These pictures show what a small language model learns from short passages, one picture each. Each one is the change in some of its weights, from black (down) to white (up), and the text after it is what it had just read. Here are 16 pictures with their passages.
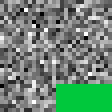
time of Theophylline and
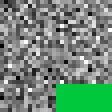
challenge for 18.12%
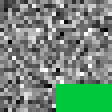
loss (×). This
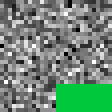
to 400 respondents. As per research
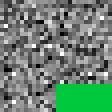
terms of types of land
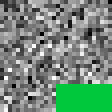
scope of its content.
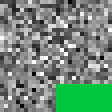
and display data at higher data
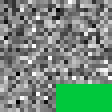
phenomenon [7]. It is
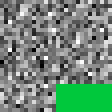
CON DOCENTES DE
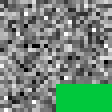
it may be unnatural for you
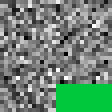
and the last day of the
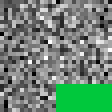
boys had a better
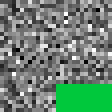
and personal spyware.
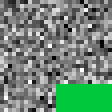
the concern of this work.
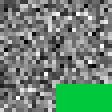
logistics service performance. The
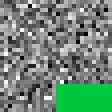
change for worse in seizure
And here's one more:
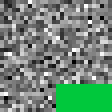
problems mainly because of uncertain
